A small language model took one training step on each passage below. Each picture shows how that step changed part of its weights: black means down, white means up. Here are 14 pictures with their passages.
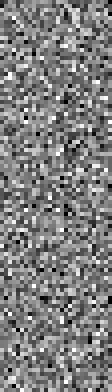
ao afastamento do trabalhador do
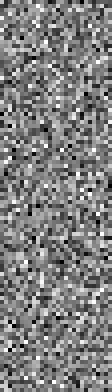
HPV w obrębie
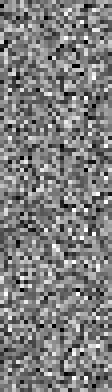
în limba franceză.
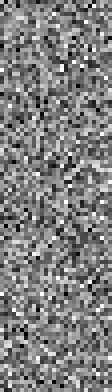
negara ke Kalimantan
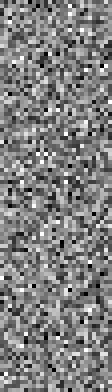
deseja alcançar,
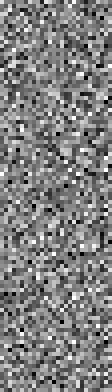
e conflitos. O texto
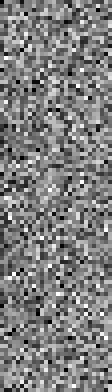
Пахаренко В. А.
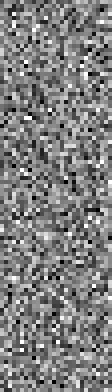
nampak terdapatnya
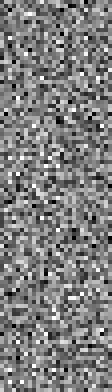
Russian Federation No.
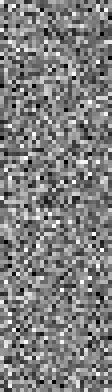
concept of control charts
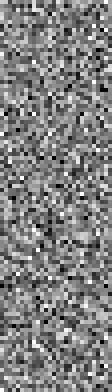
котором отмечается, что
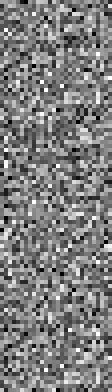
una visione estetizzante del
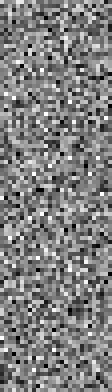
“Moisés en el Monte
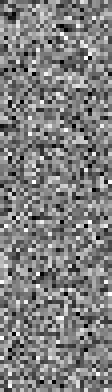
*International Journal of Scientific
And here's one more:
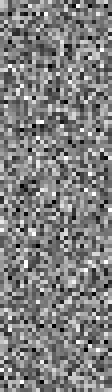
sholi navlari esa
